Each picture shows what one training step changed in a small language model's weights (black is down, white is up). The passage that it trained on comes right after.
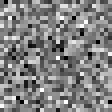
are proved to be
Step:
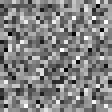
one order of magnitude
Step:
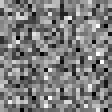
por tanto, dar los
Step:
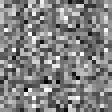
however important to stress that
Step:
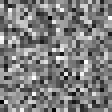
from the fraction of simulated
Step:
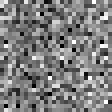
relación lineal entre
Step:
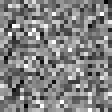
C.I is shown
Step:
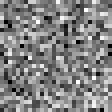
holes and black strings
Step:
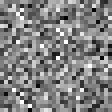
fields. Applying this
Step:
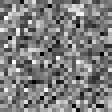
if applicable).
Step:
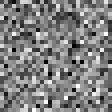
юристов от
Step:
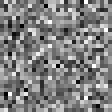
The excitation begins near
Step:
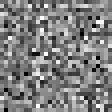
de căutare
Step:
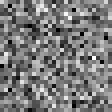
autonomia da
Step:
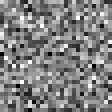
to style,
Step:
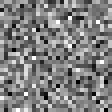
- nuqtayi
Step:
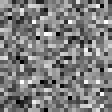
cuisine et
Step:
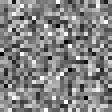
Determination of
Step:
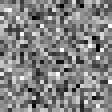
it can be partially
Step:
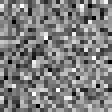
no consumo de
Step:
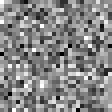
way to $T =
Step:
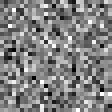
transición: - El
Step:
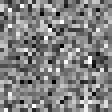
the parameters being estimated,
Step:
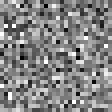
we present the variation of
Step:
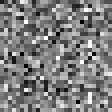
were coded as
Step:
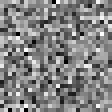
of their binaries are
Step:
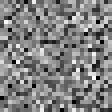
an SPH code
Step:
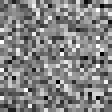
Шульги та
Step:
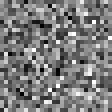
a minha participação
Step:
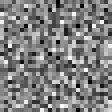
of determining the
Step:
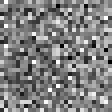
com relação a
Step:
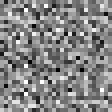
this symmetry the left
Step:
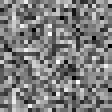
die accountants.
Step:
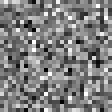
Wigner time occur
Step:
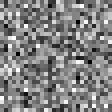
improved by the new generation
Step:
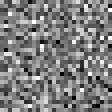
fundamental mode radius.
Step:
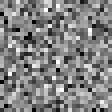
of another program, but
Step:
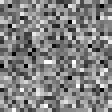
para la terapia
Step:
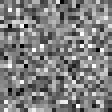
parameters are consistent with single
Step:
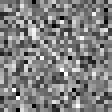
shows that this conclusion holds
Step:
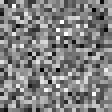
the former expression.
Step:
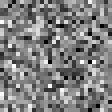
in biological systems
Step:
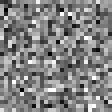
of galaxy formation is one
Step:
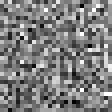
sério e é
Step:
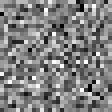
in tunnelling
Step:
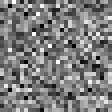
amintește de
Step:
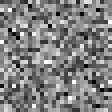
Of the remaining 25
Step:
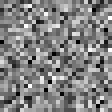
the Population III
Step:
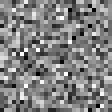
algorithm to perform supervised
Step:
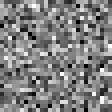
is the most popular
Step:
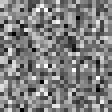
die op meer dan
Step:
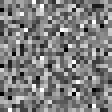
javob beradigan
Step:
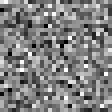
we have ignored
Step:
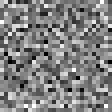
nozzle length
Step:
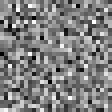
and the continuum limit is
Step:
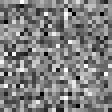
we present numerical evidence
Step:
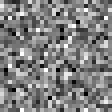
we develop our proposed
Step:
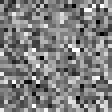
monopole wind was
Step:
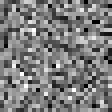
ЗВО України.
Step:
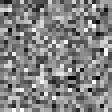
WCE + SML
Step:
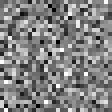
the validity of a
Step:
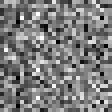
propósito de
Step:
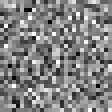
em situação de
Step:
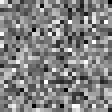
establishing new
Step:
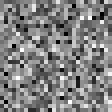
result of the exact
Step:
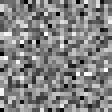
to exploit the
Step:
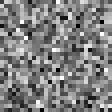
the barrier top
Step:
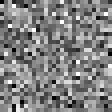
70 фоиздан
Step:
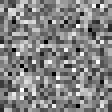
gap features at all at
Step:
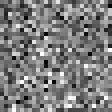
р. Польща
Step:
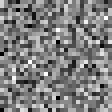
issue, the proposed method
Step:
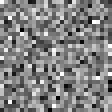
of the Sedov
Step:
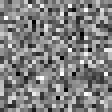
of absorbing
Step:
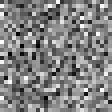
user base as well as
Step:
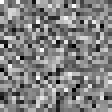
based on the absence
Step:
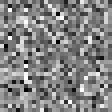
distinguish these two
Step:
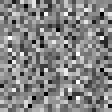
талаб билан
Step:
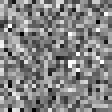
how effects such as
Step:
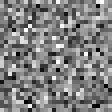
of corresponding algorithm.
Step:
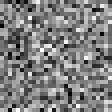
Al, S and
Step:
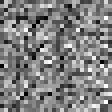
la artroscopia en
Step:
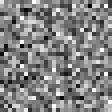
weights in the training
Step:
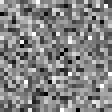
found in the corresponding
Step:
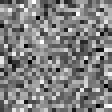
the LEF.
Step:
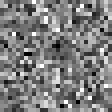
existência e da
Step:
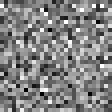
actores del sistema
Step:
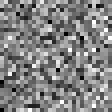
of communication theory and signal
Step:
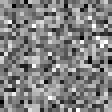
in Bezug auf
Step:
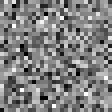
of Na) during
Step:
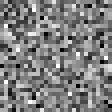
innovatsion ¹
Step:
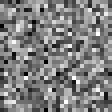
and its suitability for
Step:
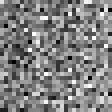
foi no dia
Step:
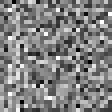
были начаты
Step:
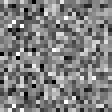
and Cognition*.
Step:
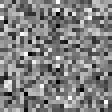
thereby enhancing
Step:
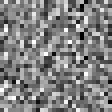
extremism converges to
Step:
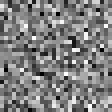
the sensitivity of existing
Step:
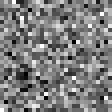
est de prendre
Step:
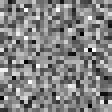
uni qanday
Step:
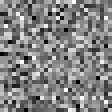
To this end, we
